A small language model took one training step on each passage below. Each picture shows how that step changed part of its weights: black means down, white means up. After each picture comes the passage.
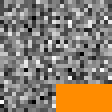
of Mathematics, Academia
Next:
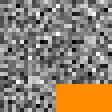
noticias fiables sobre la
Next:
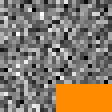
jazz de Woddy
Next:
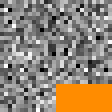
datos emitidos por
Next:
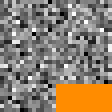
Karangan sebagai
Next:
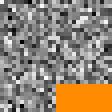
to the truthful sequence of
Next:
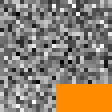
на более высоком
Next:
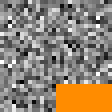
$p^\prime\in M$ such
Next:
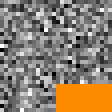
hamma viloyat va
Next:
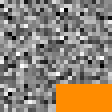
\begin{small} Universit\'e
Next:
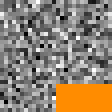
model variety were identified: yield
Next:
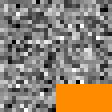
Publishing house of
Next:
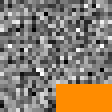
on the right-hand side of
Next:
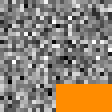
of bump solutions and the mode
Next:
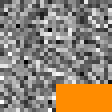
primeiro ato heroico de
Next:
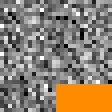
la București,
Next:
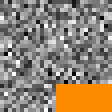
findings reveal that such
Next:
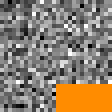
$V$ and such that $\nabla
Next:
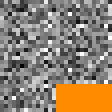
жорий этилиши
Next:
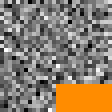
the Hahn-Exton
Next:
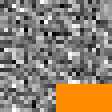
matrix $ \uH $ distributed
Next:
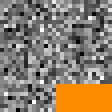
to $\mathds{R}$ and let
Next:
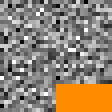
Nilai Tengah
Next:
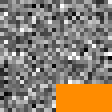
Therefore, $C$ must be
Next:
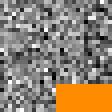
ich natürlich immer
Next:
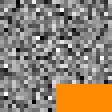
desirable. \begin{table}
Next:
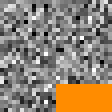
drivers in local interactions to
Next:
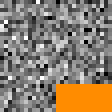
Потому что прекрасно
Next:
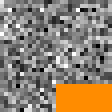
&= \mathcal{O} \left(
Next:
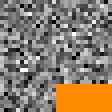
is further amplified by the fact
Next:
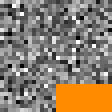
janrning ko'zga
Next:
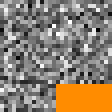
The local existence now follows from Theorem
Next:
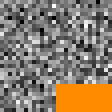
y Eva, en la mitología
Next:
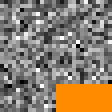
utilizing a qualitative and
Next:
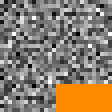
no país; - Representam
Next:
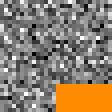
second diagonal). A more general proof will
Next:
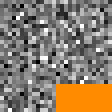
меньше, чем от
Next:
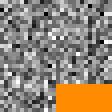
may visit other queues before
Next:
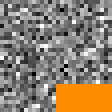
the references cited therein.
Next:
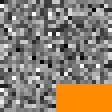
perturbative approach. We first define
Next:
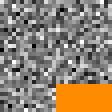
Kaleem, N., Chani,
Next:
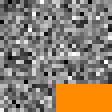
with $N$ and increases with
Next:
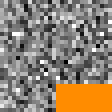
that: \begin{equation}
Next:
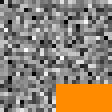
el proceso de validación
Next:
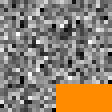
is a sequence of random and independent
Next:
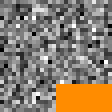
De ce tableau, le
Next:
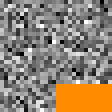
$$ But $\psi f$ does not
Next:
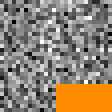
big data, e-mail
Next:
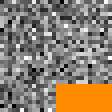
casos de “conhecimento
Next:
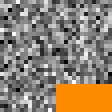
Nogoh dobilning bongi
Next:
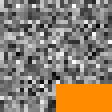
MWBP is polynomial in the size
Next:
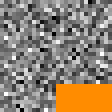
\dots \sum_{a_k =
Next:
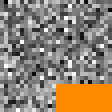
предназначена для
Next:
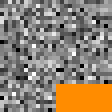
de sistema central de informações
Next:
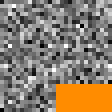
promovendo um ambiente
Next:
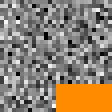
surface loses the property of an
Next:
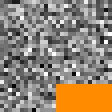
andere dansprogramma's.
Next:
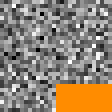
una *síntesis
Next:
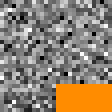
S^{2}$ containing a knot
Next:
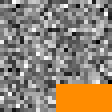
auteurs utilisent la
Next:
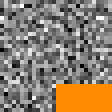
Trivial by definition. (2)
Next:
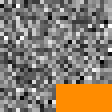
subalgebra of $\OC$ there is
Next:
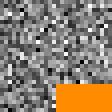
ишларида пахта
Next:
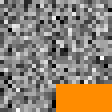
imkon beradi [1].
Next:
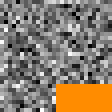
some $n_b<\omega$ we
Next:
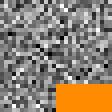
arcs represent available
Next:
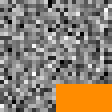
labeled, seem to converge
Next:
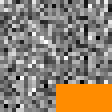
{\B}{{\mathcal B}} \newcommand
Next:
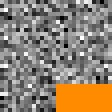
Q$. \begin{lemma}
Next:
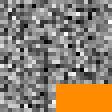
Brasil enfrenta
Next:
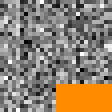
в компанії діє
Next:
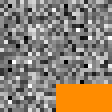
va shunga o'hshash
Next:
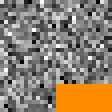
foydalanish imkonini
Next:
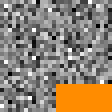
takomillashtirish xalqaro
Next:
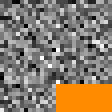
V.K. What is the
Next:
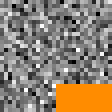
verify the effectiveness
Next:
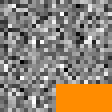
harflarni to'g'ri,
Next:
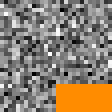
de orfeón y la más
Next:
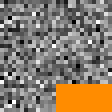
Болдырев В.
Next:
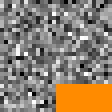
fortalecimiento de sus
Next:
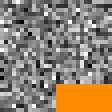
states that the POD basis
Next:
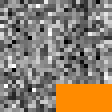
В. Мирзаде -
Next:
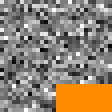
0 \text{ otherwise},
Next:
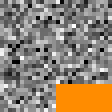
coker T.$ A smooth map between
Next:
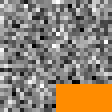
relations using constraints on two
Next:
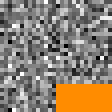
mumkin bo‘lgan
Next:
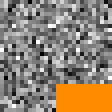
system is a linear hypergraph, that is
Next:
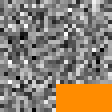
эффективной реализации
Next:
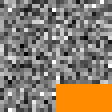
В развитие этого
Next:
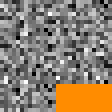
between $(\star\star)_\delta$
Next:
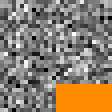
is Lipschitz and then we
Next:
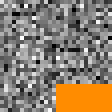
+ m(m\cdot \nabla m
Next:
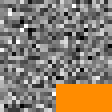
форм предприятий в
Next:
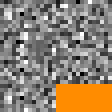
the authors in a series of
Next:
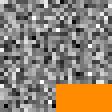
microscopic thermal
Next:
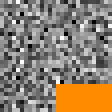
algorithm in a given class of local
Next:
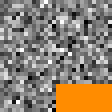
Problèmes sociaux et
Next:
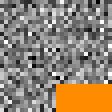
konstruksi bangunan,
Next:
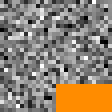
ocorrências anormais
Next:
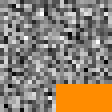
tayyor bo'lishi
